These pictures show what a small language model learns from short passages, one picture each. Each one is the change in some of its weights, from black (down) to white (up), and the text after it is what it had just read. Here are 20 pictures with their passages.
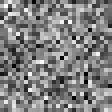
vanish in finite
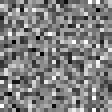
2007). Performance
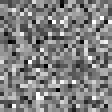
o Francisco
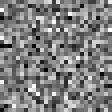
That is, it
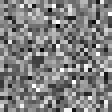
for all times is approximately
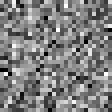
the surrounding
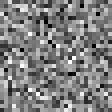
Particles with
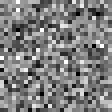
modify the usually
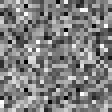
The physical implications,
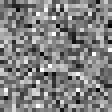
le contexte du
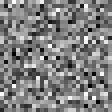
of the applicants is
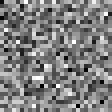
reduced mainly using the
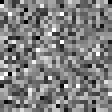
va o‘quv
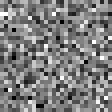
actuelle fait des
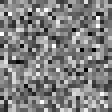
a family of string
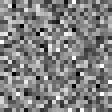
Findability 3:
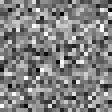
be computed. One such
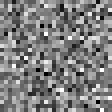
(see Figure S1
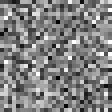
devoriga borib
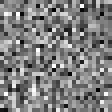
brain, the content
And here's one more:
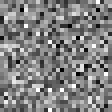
in accordance with
